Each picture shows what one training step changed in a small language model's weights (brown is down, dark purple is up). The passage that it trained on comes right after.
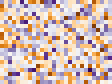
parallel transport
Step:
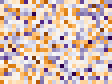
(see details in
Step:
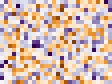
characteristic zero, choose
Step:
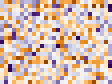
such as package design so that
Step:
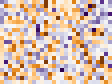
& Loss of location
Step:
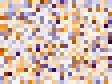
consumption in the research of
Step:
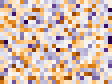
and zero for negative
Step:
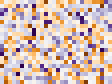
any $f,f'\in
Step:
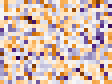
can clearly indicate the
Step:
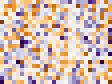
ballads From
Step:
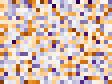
conservation laws.
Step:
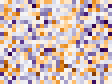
we will see that this is
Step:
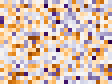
$ee$ ) data to
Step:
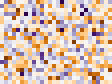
This document describes recent
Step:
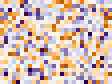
\left \{ \kla
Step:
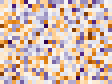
able to generate QR
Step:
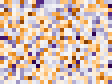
of the practical aspects
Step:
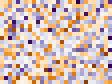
low crack healing
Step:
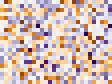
as stipulated in
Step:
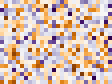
and 5 for those objects
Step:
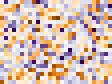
with angle $\frac{2
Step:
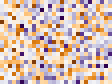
rhythms are
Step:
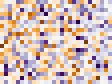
Bayelsa states are
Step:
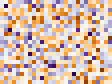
S_r – relative standard
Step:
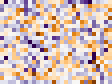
\begin{proof} This is
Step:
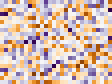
Anisotropic 2D
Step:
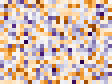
rates of fibular
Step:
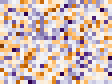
Physical Science Research
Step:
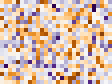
that once more dynamical
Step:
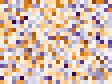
few decades, there
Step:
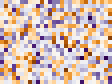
value will ultimately be
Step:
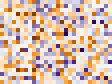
softest radiation whereby
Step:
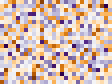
the orbits follow this
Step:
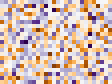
arising from extensions
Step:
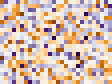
the trivial starting
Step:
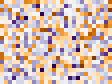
employees as
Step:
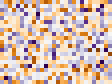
about three-quarters
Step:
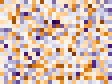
edge-labeled graph
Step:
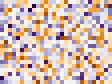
the whole shell,
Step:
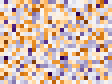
candidate network set,
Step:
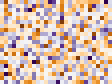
c'\rangle$ from which the
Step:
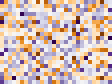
be regarded as the
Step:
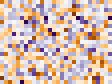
the jet dies out.
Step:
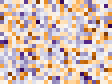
be solved by initializing
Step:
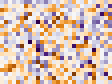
to (63.center)
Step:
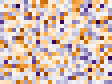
Night of Science,
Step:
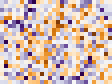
To date, the ELM
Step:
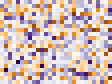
Näppi et
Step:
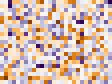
transcription framework,
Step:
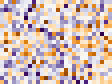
Seed Toothache
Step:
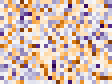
axioms for a
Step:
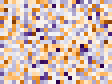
generated by the reduced
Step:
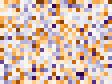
can be a single unit or
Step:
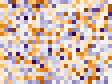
image segmentation are
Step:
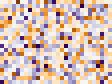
biasing, the measurement
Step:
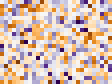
i.e., in the range
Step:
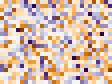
combine data becomes
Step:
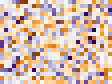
$K$ so that $\sigma
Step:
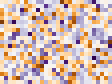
antenna without
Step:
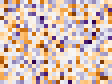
problem in a more realistic
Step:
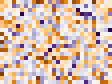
fit extracted from
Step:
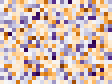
where $\alpha,\theta,
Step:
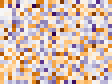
indicates that a fire is
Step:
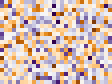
and the flow of information can
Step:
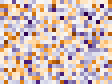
\vskip 4mm \noindent
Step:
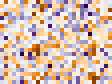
STUDY OF
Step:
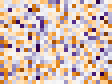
secondary school.
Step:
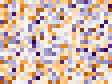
it. As we found that the
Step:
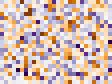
on both Jupiter and
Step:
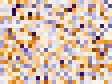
alignment, and then
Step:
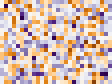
loops, $\epsilon =
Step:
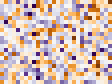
theorem is true if we
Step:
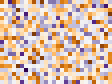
product graphs. The
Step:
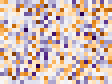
is {\sl above} an initial
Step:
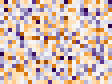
ball of $X$ will
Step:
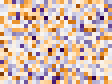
found to be soliton
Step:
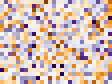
to note, however,
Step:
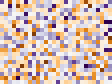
but finite compressibility
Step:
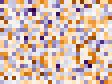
Structural Equation
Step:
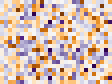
PV outputs are
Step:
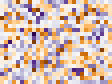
formation of MTBE
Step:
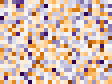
$E$ is CM and
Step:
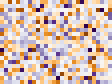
be generally safe
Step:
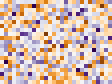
claim. Let us prove
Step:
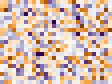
state later a suitable
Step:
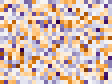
much like for presentable
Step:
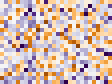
The resulting continuous spline
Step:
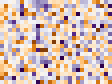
should incorporate
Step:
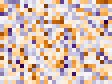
length resolution ${\it
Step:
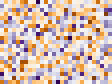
systems, etc. are the
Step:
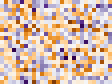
with phonemes prediction
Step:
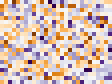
plate-like particles
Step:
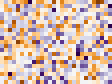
can not make the most of
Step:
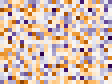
crisis and its
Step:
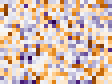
demand (COD),
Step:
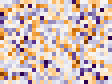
Gaussian variables with
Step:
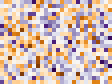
the geometric and in the
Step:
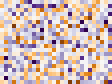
and computer science is
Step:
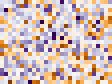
in \cite[Section
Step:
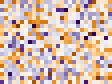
Wolpert DM:
